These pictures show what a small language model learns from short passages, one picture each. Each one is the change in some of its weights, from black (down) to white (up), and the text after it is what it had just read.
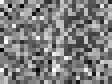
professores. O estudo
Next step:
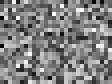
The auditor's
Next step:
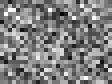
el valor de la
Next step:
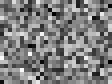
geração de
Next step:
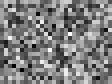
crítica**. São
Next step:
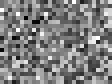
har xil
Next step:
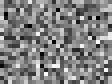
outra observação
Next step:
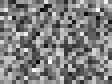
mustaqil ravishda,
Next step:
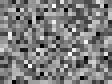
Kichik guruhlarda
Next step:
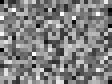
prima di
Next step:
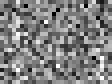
yuqori texnologiyali
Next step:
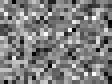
kunda ayrim
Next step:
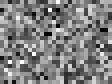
O declínio
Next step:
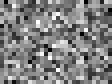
un agente
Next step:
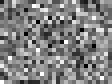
Ключевые слова:
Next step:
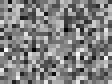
riesgos, e
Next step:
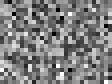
essa abordagem
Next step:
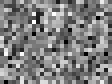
margens de
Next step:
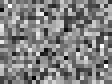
são artigos e
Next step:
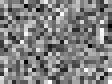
tarik konsumen
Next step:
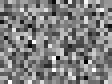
içkin olarak
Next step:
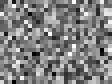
bu masalalarga
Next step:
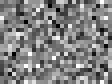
otib tashlangan
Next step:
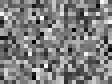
akan terlibat
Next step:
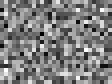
Jovens e
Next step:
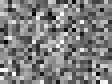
talent, his
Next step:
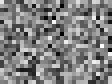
the stability
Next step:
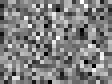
peuvent indiquer
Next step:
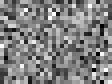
gebied van
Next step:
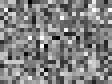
de outubro
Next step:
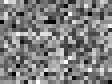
условиям среды
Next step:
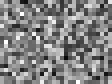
forma, el
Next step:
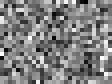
do Conjunto
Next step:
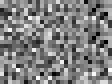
biz bugundan
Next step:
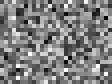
kelas X
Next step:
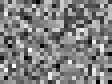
todas as suas
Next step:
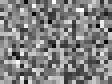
debido a su
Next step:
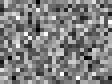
характер. С
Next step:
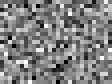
o Movimento
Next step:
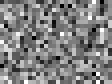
interaction and
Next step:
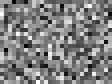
бир нечта
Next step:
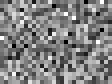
*ku* no
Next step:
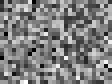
definição é
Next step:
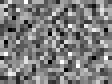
se aplicam.
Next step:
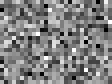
24 Abdullayeva
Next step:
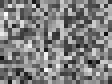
marco de la
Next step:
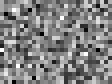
lead to
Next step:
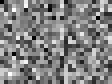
Preparación de
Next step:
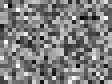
práce s
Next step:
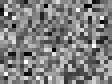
асос қилиб
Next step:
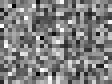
é diferente do
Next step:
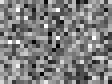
etc); in that
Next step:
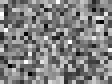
препарата на
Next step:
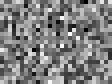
для РЗ
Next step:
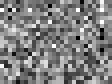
подготовки юных
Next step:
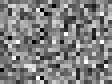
mais efetiva na
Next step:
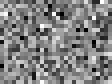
da DMRA
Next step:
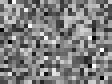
es decir, se
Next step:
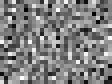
daşlı və
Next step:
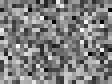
en conejos
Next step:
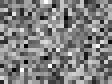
кожного з
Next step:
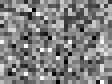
Academy of
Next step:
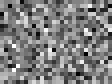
La durée
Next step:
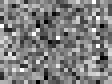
da corrente
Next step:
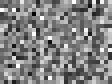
nazorat mexanizmlarining
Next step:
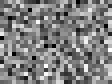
of ai
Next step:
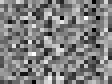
uchun: - turli
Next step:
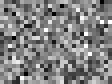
y superior.
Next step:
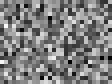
shakllantirishga alohida
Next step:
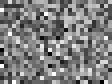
de atos,
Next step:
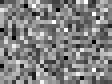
da autorização.”
